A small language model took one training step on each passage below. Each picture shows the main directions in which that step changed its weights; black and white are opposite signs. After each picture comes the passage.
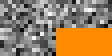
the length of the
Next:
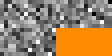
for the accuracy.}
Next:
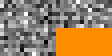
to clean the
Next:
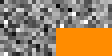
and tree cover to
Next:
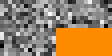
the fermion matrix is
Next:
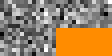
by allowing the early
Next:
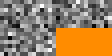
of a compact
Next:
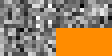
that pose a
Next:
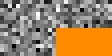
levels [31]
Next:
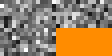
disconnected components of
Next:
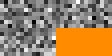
proposed a different approach
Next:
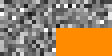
\providecommand \bibfield
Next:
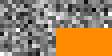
the transition point between
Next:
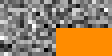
width and use instead
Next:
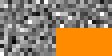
simple production will
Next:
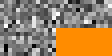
The exponential decrease at
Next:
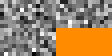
components \beq
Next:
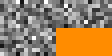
detailed account of this
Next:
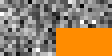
has not yet been
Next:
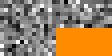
of its many associated
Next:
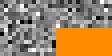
DFT (This
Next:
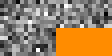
decompression if the
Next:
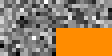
$, expansion of
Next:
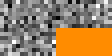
Some of these
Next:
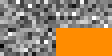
return. Nevertheless,
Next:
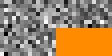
well as for many
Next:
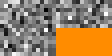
correlated with stock
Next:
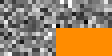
and communication technologies and
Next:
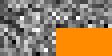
regional government
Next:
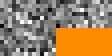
mission in the
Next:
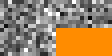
its classification on the
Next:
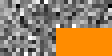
liked in the
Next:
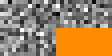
should be considered in
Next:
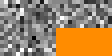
adopt 11 hours as
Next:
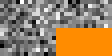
use of the collective
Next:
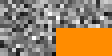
the decay of the
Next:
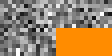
the stress relaxation
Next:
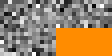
cannot be easily identified
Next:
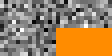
(a) the
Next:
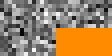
by the help of
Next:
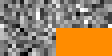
times, the level
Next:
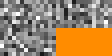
a criminal.
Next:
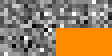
1. A step
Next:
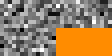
we get the driving
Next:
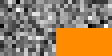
condition in which blood
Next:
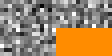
of modes that are
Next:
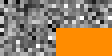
Optical band pass
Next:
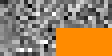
interactive methods,
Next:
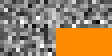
which were sufficient as
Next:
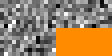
We uniformly
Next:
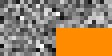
build up along the
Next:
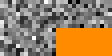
location of the
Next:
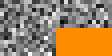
off), and the
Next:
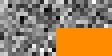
modern medicine in
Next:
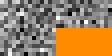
do not build the
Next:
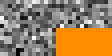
volume percentage of
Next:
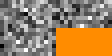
hack. In
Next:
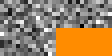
is the best individual
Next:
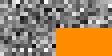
consumed by the
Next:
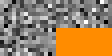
LSTM architecture
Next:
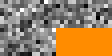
same time-frequency
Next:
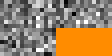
that are far away
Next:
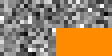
studies the error of
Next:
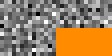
as well.}
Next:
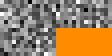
has been provided in
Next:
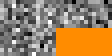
a time-varying
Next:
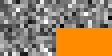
there something
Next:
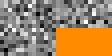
coarse grid,
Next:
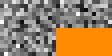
suggests that, for
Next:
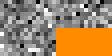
what follows,
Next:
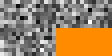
continuity conditions at
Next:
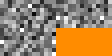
energy gap of the
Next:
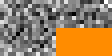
effects. This has
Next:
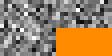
for the lengths
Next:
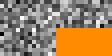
policy in order to
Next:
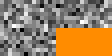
with the desired
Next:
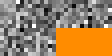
played a role
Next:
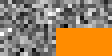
the SM these processes
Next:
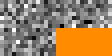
$T$ of
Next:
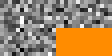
decay created the vacuum
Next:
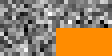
the open circles to
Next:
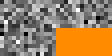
and to examine this
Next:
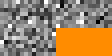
useful to say on
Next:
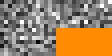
are updating
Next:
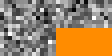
by a higher
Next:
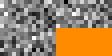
until now.
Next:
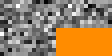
acid (3
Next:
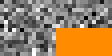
and categorize
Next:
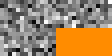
state of complete
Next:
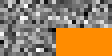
rapid deployment without
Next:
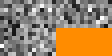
of ethical
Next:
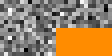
is preserved and
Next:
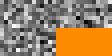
with ages in
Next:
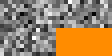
the liver,
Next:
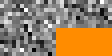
document also puts
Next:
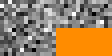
this Letter we
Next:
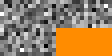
\leq d,
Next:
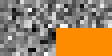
photon pole
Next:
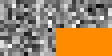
a change of variables
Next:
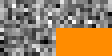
a distance might
